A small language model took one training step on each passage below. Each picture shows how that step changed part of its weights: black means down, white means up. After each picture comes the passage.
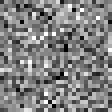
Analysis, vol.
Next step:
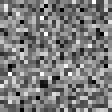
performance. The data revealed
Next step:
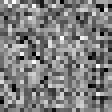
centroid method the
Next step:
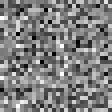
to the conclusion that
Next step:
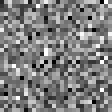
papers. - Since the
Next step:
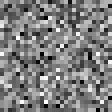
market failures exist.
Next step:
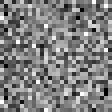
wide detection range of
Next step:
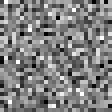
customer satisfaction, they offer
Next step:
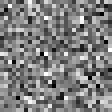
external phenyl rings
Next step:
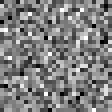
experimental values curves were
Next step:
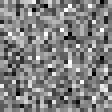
and teenagers
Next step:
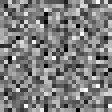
modulate allogeneic
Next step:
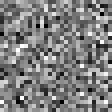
to ensure that the items
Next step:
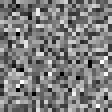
still if the increase in
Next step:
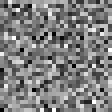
intervention. This finding
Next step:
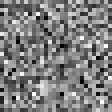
subjected to detailed clinical and
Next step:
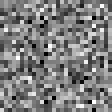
5. I am
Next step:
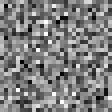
signal for any of the
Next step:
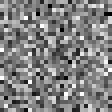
since Co has poor
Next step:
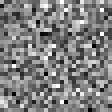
experience. 10 users
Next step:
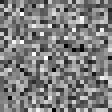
r} \quad
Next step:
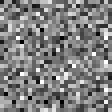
The results emphasize the
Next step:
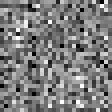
questions were prepared and the
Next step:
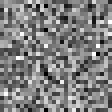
neutrosophic set (NS
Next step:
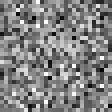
method of researching these
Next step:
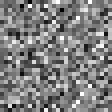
experimental set-up used
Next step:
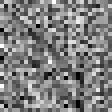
P Values Outer
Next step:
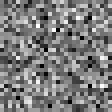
nature: we aim to
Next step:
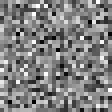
gain, directivity and
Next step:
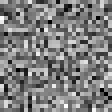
religion as a
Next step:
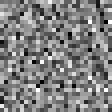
Students Home Makers
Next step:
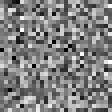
Term Literal
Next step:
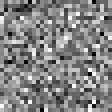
Dependency .41
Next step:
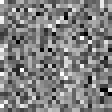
time, all that was
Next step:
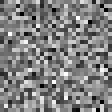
than was formerly the
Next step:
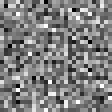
of the ceRNA
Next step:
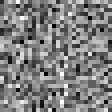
the advantage of having
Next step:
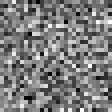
pharmaceutical and
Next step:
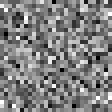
resemblance to
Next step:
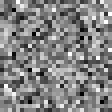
using photoluminescence
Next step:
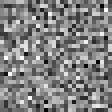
purposeful and original
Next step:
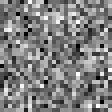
it takes a certain amount
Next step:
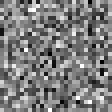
of northern populations.
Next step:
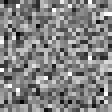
We performed simulation and experimental
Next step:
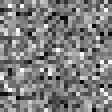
as well as low weight
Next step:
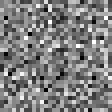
and vegetation roots
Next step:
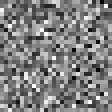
composition of by-pass
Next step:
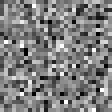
for rounding errors).
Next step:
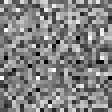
The open call should run
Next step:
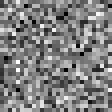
in petrol
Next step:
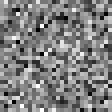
It is not clear why
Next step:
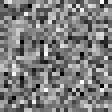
concern and created additional
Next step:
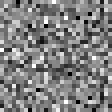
Yrs). Till
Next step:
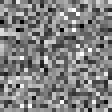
observe a socket
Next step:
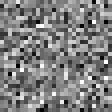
increased with increase in CD
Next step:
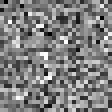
course are illustrated in Table
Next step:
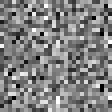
and wording of the
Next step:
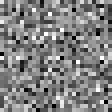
2 h. The product
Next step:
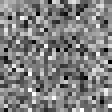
Inoyatov provides
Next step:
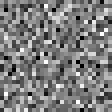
assistance and migration services A
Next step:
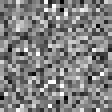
transfer can be recovered
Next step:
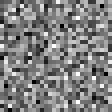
Faculty of Science,
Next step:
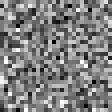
organizing its client
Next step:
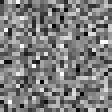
the selected intervals,
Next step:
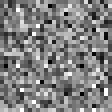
average soil moisture
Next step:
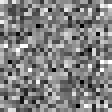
to expand digital infrastructure and
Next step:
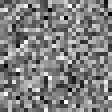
However, it is
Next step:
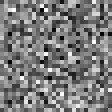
MoU. Scope
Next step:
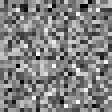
along with the Consent
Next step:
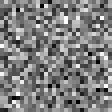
standardized architecture is what
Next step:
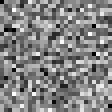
(Huang et
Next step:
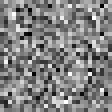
usually their concern. They
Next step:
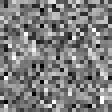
Macedonia in compliance
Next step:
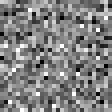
to deal with and other
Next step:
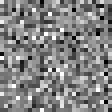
2 h. The reaction
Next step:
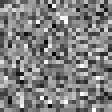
such as ideologies,
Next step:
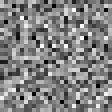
associated with sedentary
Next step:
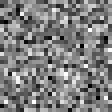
is between port 1 and
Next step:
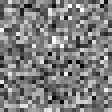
studies, the authors
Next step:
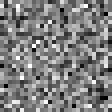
ranges from negative to
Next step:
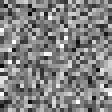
prepared during the AIP
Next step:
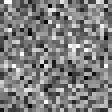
GEPs. -
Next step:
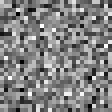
westward wind
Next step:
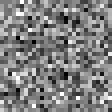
is shown in figure
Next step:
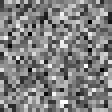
its rationale,
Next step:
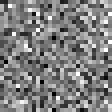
the optimum load profile
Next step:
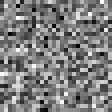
report to the Program
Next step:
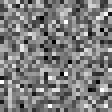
more applicable, robust,
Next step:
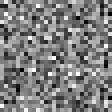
A square QR
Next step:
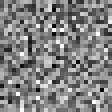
society. The first group
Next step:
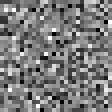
study. The variables were
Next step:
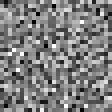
76% of the
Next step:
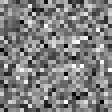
Index SA A D
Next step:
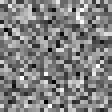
Climate Change Engagement
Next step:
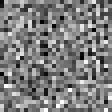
a varying quantity,
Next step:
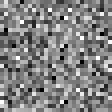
pharmacists, laboratory
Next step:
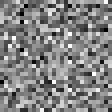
field. This study
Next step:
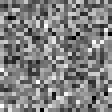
Engineers” National Research
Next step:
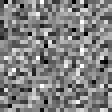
SMC estimates and
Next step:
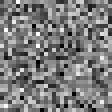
which helps the interaction between
